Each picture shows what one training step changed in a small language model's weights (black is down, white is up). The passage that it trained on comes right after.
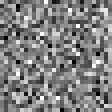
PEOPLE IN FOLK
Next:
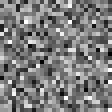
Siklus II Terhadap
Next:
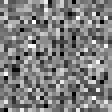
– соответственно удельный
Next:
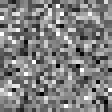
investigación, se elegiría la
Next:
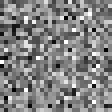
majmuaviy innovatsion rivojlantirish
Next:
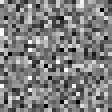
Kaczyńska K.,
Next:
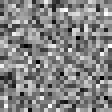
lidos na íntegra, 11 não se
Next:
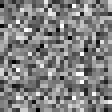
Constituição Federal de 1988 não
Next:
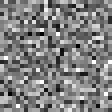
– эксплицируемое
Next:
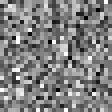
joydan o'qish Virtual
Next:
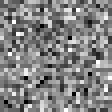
будући да управо
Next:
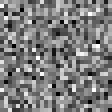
bola uchun yakka tartibda
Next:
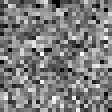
pois no processo de envelhecer
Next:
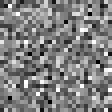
of Hydrogen Energy*,
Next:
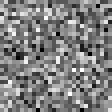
вторжения после того, как
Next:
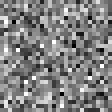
qo'yilgan barcha ayblar
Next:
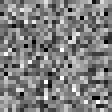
moylari, makroelementlarga
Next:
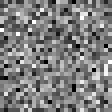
que representam riscos reais e
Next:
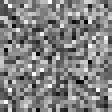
al. "Potential of
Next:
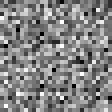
залежності від рівня
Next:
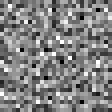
in teaching the history of the
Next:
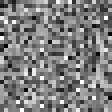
ці обмеження пов'язані з
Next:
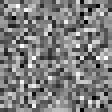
da avó (T.), considerando que
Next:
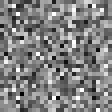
C. Fox tomonidan ishlab chiqilgan
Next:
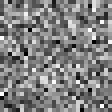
la calidad educativa en los Estados.
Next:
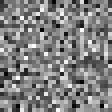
de los temas de una asignatura,
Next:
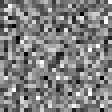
os meios de impugnação
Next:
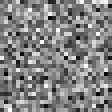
(hozirgi Karmana
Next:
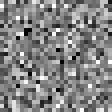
formation of key competencies.
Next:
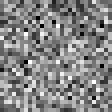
v době přechodu
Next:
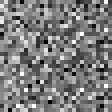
выработки меньшего
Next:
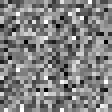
famílias com mais conhecimento
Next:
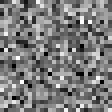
mamlakatining taraqqiy
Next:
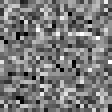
bo‘lsa, turk tilida
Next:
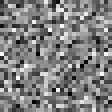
categorização para o melhor
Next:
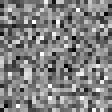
músculos y huesos
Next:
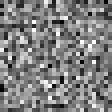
millones de muertes por esta
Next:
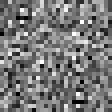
kamaytirishga yordam
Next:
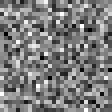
the main ideas of the concept of
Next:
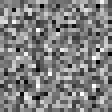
ҳамда мамлакатда сиёсий
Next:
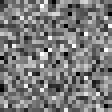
de filtragem do conjunto de
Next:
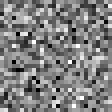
un palīgpersonāls
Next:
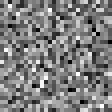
in acht neemt. Deze
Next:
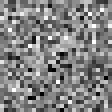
опасных веществ и в
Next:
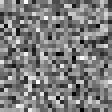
cierto desdén por lo
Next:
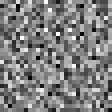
**Revista brasileira de
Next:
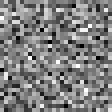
переважно за рахунок
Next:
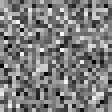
учебной деятельности И.И.
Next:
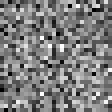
BIM para extrair quantitativos
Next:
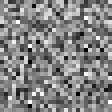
КАК ОСНОВА
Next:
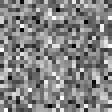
[8]. Но так, как
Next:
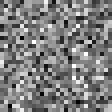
por exemplo, em Portugal
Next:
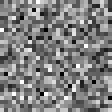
leksemasi “O’zbek
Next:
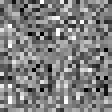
di atas dapat dikatakan bahwa
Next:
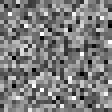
Abstract. This article
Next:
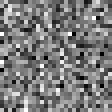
uchrashuv maslahat
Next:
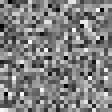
Linhares, 134 -
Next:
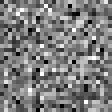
liberallashtirilishi va
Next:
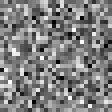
asoslarini ko'rib chiqish.
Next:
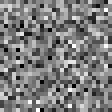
davlatni davlat, millatni
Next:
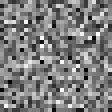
erta aniqlash imkonini
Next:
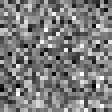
Face ao exposto este
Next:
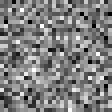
constantes. Entretanto, como
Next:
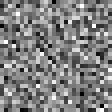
computergestützte und
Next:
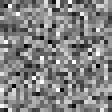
of the American Academy of
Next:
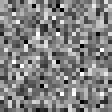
Гладких Ф.В. 228
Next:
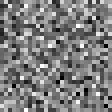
alternativa a essa problemática,
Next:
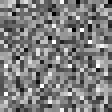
tijd kan men terecht
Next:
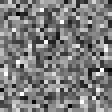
yläosasta, mutta
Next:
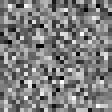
bankning infratizimi real
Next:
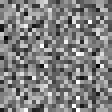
UAB INSTITUTIONAL
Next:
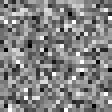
досліджень повідомляли про
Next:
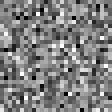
и играет ключевую
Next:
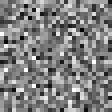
diakses, aman, dan
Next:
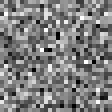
осужденного, в отношении
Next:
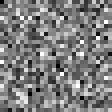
de loc); - **titlu-grup
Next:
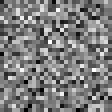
de comunicação, um entrave que
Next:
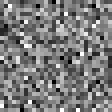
pozornosť problematike
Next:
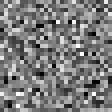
“integration”. The conceptual
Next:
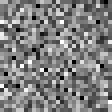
Diese Art von Projekten
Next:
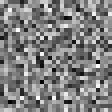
tahlil qilinadi, ammo
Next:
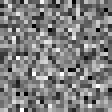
det saknas social service och
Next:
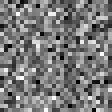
Corcoran, Francisco
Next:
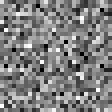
WA855RE. Pada
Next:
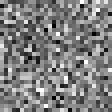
erősítik az
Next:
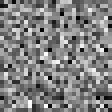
tradicionalista hay apenas un
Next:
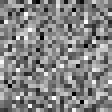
Y. Wang, L. Wang та
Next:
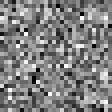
виникають труднощі.
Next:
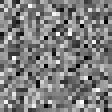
hak oleh menteri
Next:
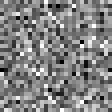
\$100 мільярдів
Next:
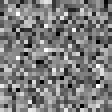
metametaphors “light” and
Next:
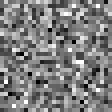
xizmatlarining sifati ham muhim
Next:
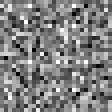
oilada amalga oshiriladigan
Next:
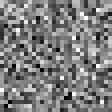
zamonaviy dars shaklidan
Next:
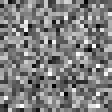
Francesa que essa noção de
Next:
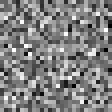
Bari zeigt, wie eine
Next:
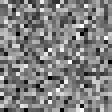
på trygghet og negativ
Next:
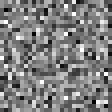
and more impartial action.
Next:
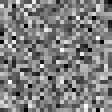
de contenidos, los metadatos
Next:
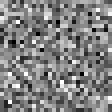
изобретательству, в результате
